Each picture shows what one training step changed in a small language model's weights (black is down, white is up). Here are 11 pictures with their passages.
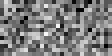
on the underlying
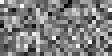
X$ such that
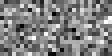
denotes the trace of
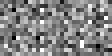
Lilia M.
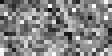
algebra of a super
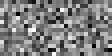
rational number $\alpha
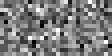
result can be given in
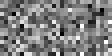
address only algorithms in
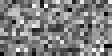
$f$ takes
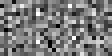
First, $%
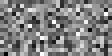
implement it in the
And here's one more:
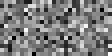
trap center.
